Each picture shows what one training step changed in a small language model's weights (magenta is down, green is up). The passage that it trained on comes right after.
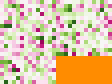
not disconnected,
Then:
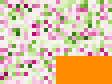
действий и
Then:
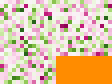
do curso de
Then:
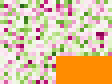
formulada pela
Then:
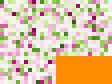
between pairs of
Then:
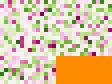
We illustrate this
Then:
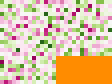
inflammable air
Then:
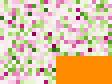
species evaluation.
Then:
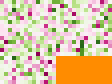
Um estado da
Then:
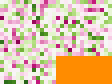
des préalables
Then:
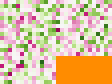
gruesas y finas
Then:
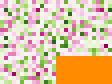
dificultades en
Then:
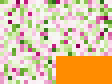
effective in reducing the
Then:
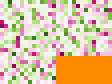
[20] underlines
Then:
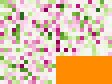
models by means of
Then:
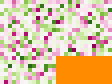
mixture of
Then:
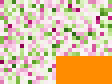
iteration for the
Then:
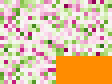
to monitor saline
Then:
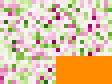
Analisando a
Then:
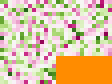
qiymatiga va
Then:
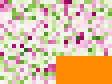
conduct, is a
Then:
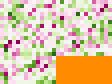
Taranglik ham
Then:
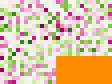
more or less ideal
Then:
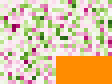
mostrarne le
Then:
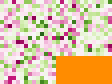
Moloud M.,
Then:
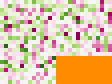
made to automate
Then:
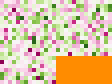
va turg'un
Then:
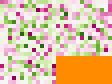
целом; -
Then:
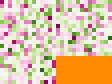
the lowest weight
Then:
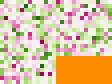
Least Squares
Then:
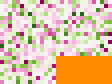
motion and the law
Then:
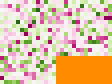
Fig.8 Strain
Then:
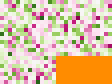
majority of these
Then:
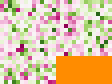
found that SAM was
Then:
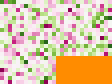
Communities &
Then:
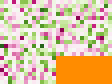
mar, que en
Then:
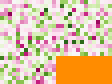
Final average
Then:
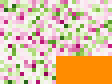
no prior medical
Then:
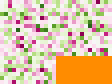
charge of the law
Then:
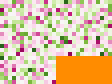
la Chaire de
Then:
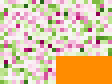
parentales sont
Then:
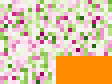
on Indonesian
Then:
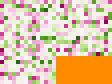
website, and
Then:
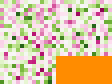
va din”,
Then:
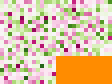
evolving complex
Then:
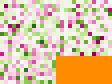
Para ellos,
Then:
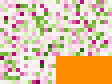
a ocupar un
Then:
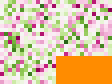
and translation, in
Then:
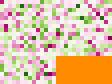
support the refinement
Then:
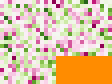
size shows more
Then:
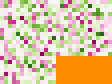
apresentaremos como
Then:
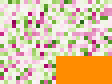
on a Platform
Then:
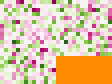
poi il valore di
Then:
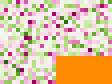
сімейного та
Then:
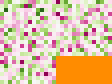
the wireless
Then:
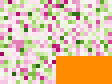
economic model in which
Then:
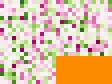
à abordagem sobre
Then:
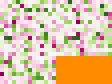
least significant difference at
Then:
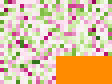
that none of the
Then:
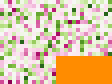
south) and
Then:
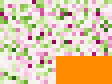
la subida a la
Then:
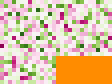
: DABA
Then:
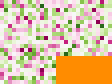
de conservation des
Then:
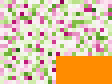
to perceive,
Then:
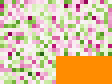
enough to inform the
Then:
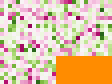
typically considered
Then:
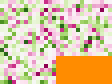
hasil belajar
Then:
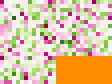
some weights,
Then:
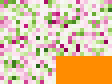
sample B with each
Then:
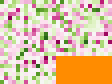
reduce production
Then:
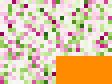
pulse is varied
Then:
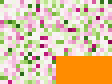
these more mechanistic
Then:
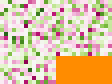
the acquirement of
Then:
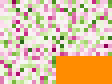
plants colonizing
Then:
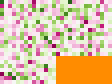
the expiration
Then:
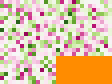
do Espectro do
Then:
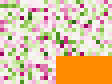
construção de
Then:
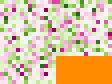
durum takip eden
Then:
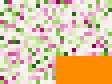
une dimension
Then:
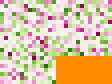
for all subsequent
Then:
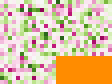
en el aula.
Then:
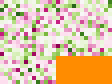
the tendency of
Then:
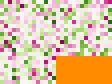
este tipo de
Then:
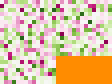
notation analysis in sport
